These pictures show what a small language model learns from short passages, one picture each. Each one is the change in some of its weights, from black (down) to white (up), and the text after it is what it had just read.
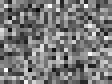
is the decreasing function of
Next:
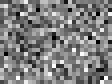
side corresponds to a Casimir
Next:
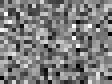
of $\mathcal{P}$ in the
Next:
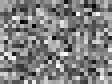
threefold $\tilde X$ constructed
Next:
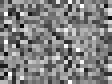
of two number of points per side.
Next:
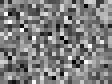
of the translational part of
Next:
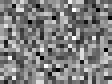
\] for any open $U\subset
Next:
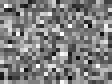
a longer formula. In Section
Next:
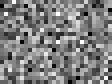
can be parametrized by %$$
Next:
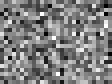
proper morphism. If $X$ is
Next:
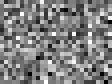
than the best possible approximation on a
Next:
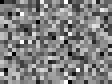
element $f_c\in
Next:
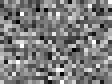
solved, and indeed,
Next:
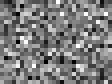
missing edges to complete that path
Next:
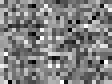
\ell_{\widehat R_{\frak
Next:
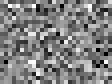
and apparently, its
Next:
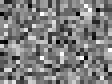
topological space $Y$, one could
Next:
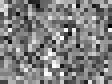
thereof. Certainly the same
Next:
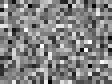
$, \\ 2) decrease strictly
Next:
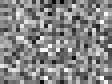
\nu\Delta w -
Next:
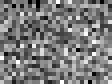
directed downward and to the
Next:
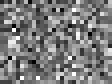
we have a commutative diagram $$\diagram
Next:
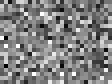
GPU becomes significantly
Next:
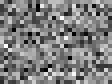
et S. Saito,
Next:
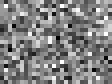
\end{proof} To ensure
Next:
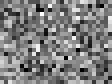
its adjoint $\partial^\ast$
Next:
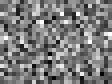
offensive alliance in
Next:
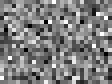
$(Per)$-specification for every
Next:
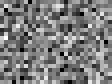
This completes the proof of the
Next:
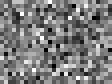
viewed as the submonoid
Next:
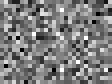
section, we know that there exists an
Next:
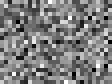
page and equation references in
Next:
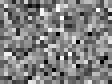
Theorem \ref{HLE},
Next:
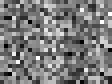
terms of the fuzzy
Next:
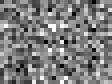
fact such quotients (and even the
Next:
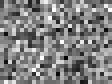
C^n$. Consider the polynomial map
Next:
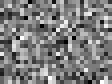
A recursive definition provides the ability
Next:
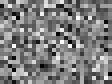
central tool in algebraic logic,
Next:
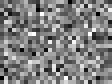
its elements change by blowing up,
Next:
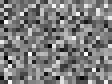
be obtained from \eqref{eqn:
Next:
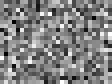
induced from \(\Sigma M\) and
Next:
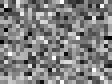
some other obvious non-cyclic normal
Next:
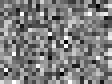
plausible differences in model structure
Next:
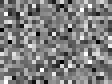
of linear programming problems
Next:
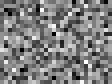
order $s$ which we denote by
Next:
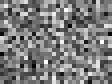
left side of strand 3 connects
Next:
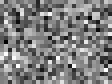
from the fact that for a recurrent
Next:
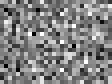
which can become expensive in
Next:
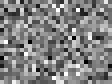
The subject of analysis, more
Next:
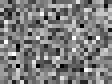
not hold, in which case the
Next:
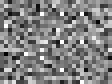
smooth surface $X$, of genus
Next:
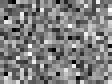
discounting parameters $\eta$
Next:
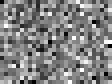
structural constants of hypercomplex number
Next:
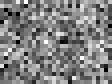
blocks. We divide the proof
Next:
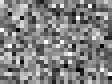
analyzed in the next section.
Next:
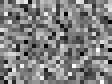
Based on the derivation in
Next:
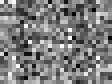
the coordinates $(\tilde u,\tilde
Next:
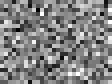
limiting process cannot possibly be defined
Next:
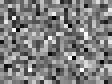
and glue on each side a
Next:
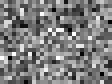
as the above subspace, computed in the
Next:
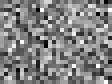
rest \end{enumerate}
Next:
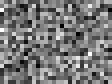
it the mirror in the form
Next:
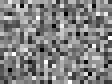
used in equation 3.16.
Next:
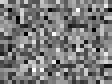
in the literature also known as
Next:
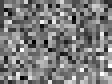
prove Claim 3 in two
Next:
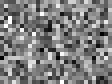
perform a coupled inference
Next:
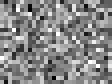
. \end{equation}
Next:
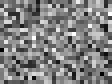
on state space and Normal in
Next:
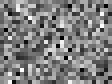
0. $$ where $f$ belongs
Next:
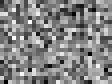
the orthogonal complementarity
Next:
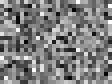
in the desired constructed solution. In
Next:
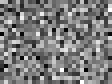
to $n$-tuples of
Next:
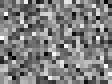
``Skew convolution
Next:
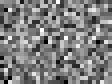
The author would like to thank
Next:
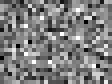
\small{Institute of
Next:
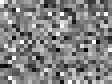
such that:\\ (a)
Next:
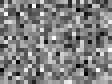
of a measure on ``colored
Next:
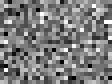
the $n$-dimensional ball with
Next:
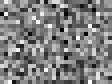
also the non-functorial
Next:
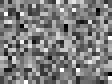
of weights $e_i$ for
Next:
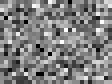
homogeneous piezoelectric
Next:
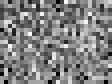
when computing their estimates.
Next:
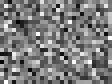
given $u(x,t)$
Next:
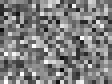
enables us to calculate other
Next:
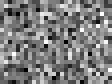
the derived category) in terms of the
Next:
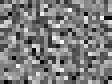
class of commuting differential operators with polynomial
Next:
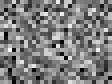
g$-module $V$ is called
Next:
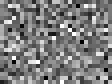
and $g(t)$ are continuous
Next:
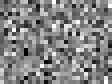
compact oriented Einstein manifold.
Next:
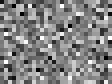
\end{proof} Let \[
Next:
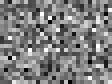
si $q$ est
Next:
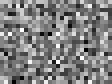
translation by D.R.
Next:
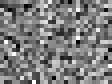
p$$ in the ring of all algebraic
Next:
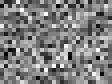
{\bf Notations} Let
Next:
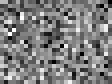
to $=$ in turn appeals
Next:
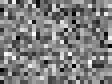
initial points, each iterated
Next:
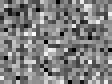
the weak convergence with respect to certain
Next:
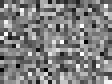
exact first order asymptotics of these
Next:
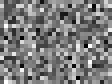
applicable to solve nonconvex problems,
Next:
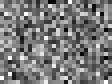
has the \pp\ if every
